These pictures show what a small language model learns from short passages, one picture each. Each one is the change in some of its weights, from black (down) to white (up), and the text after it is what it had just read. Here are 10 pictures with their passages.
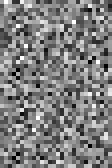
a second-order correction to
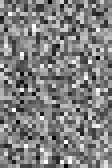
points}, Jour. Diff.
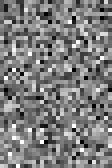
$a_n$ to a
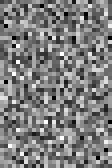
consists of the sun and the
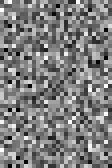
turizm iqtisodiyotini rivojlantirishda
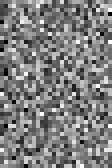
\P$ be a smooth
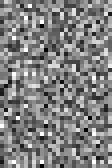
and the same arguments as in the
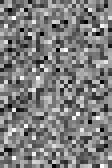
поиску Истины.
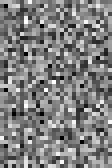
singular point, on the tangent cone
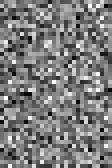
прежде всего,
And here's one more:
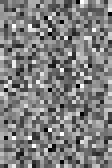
perbankan syariah
